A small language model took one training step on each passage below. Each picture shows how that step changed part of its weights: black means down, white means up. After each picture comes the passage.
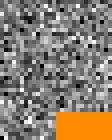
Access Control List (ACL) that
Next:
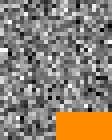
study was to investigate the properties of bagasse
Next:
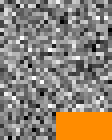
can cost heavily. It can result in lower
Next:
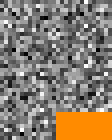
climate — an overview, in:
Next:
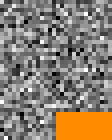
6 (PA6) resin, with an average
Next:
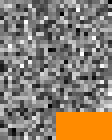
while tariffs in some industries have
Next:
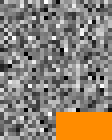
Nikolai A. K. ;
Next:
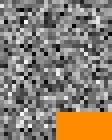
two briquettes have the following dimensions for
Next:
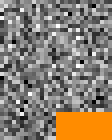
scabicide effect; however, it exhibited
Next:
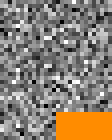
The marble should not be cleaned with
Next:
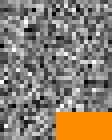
marinos: Fuente de
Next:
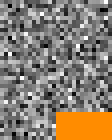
below: Table 5: showing comparison of mass for different
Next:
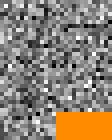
minimum amounts of energy that they consume, do
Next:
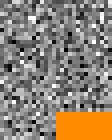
White House Office of Science and
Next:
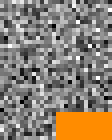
with a partogram. 4. Discussion
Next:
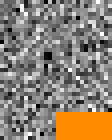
that frequent exposure to pornographic content affected some
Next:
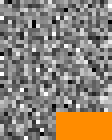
title textbox WITH items
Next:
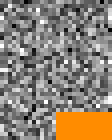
DESSIN Demonstrate Ecosystem
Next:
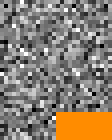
benchmarks that match prior work,
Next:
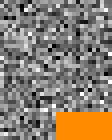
in which music was involved in future planning and commitments for
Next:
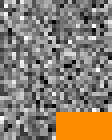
Citizenship Education and the Role of
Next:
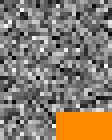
for the individual organic acid and carbohydrate
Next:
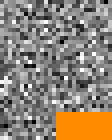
Batcha ⁷, and Mohd Agos
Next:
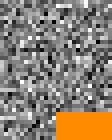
areas of knowledge engineering, knowledge graph construction, and knowledge
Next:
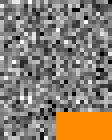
test. As can be seen in Table 6, this
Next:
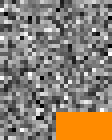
the two camel groups reported in this study was comparable
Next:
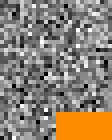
ore fields in northern Sweden
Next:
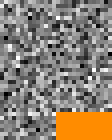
Approach - Getgud.io.*
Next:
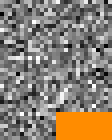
be minimal in the same heat transport conditions. This
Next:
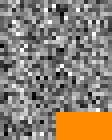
a Fourier Linear Combiner
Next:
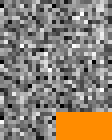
Time Switching Control Protocol
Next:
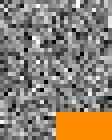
adults (Mehlum et al.,
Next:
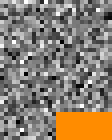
permeability K and pressure \mathbf{P} through
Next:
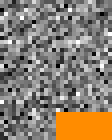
built three distinct networks those includes (1)
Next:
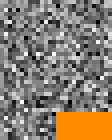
by their children due to migration. These findings
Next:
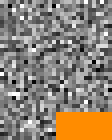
using high resolution images from UAV.
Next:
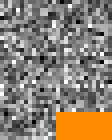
simulated in Modelsim and corresponding results are compared.
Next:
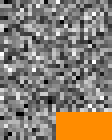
and 15. The solar radiation varies every two
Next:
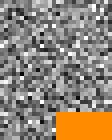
high purpose of reading books also experience high impact
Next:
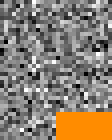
of the impact of public policy issues (e.g.,
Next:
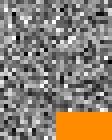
difference indicated as $p=0.59$.
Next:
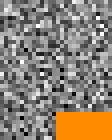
well as performing structural analyses and mechanical system
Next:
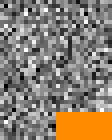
two stories in terms of their narrative
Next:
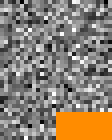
receiving limited curriculum time, funding,
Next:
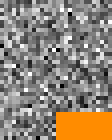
at a point i.e. $x=0$.
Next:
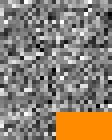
the product of the availability, performance, and quality of
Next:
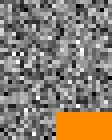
Agriculture is to provide insurance to the
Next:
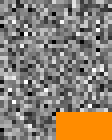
3 Direct bilirubin 4
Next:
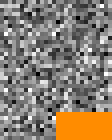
is to keep some information in services or activities that
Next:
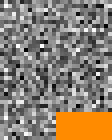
flexibility and customization options. By designing the
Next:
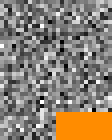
pre-trained model of EventNet
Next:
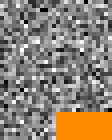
the commercial FEM codes, Abaqus.
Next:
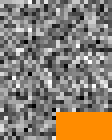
body. The temperature varied from 5.6 degree
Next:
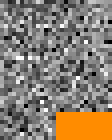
interventions. - Conducted a cited reference
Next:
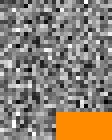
where we are all constantly learning. When you make a
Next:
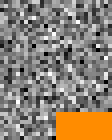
humans must adapt to nature rather than trying to
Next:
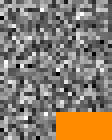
– при цьому
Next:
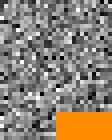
at booting, flowering, and
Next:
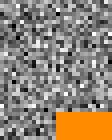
further to encourage the development of modified DSM
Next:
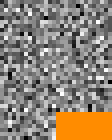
Odisha *Email Id:
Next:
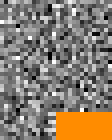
figures, tables and references. -
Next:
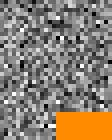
Almamury: Correspondence,
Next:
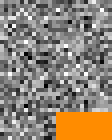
30 male Kabaddi & KhoKho
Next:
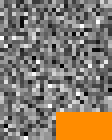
noted by Threlfall et al. (2020),
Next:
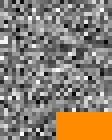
(10 μ m diameter). The as-received
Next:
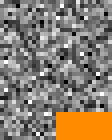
µg kg⁻¹ Cr in the form
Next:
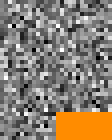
the connections between conspiracism and
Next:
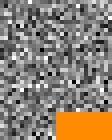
characteristics of the human adaptation of the information society.
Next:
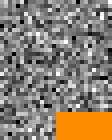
total airframe structural weight. Table 2 shows
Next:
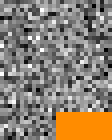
illustrate diverse applications of Wasm in building
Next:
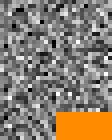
cases the depth and the temperature gradient, or only
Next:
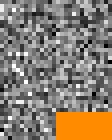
by t_c , and it looks the same
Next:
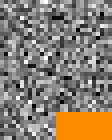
Provision of food items 101
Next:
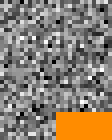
total number of 62 respondents were sampled and they
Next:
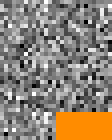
Urban parks and open space have always been
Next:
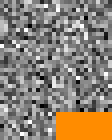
the ability to defeat drugs designed to
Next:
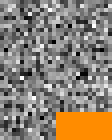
show that operations to close cardiac
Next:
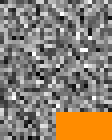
the distribution of participants according to their sports activities was
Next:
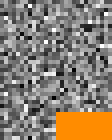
raqamli texnologiyalarning
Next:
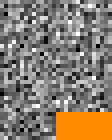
Konsultationen, welche die
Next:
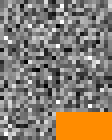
part of the reservoir’s state x every
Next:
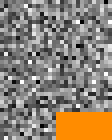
doctoral researchers face a three times higher risk for developing
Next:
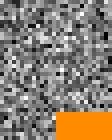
The AF provides a methodology for the subgraphs
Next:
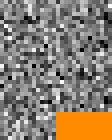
of RBAC [7]) and
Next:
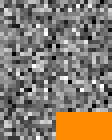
Ministry of Finance of the Republic of
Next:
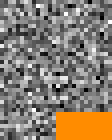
fountain cancels the temperature coefficients
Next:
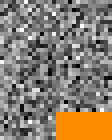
causes or solution problems, and give inadequate
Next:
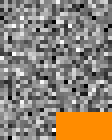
means of repelling insects is desired. Many
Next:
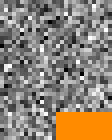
a submarine pipeline yield significant difference in
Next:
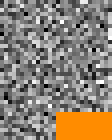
in Sustainable Project Management Industry
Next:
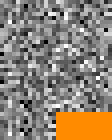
Stadskantoor Woodrow
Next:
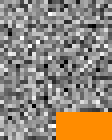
highest achieved accuracy value for banana-type classification
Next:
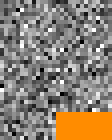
(2021) *Housing and Social
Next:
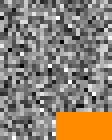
a qualitative study which is a phenomenology in nature since
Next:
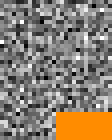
Scanning Electron Microscopy.
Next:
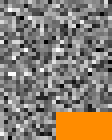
was observed for the MA-DQN approach
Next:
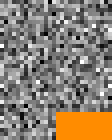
ethyl bromide, (d)
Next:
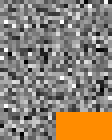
study's findings contribute to the understanding of students' experiences during
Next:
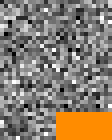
College, Rajgarh-465
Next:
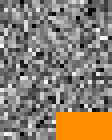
mechanisms and failure behavior under tensile and
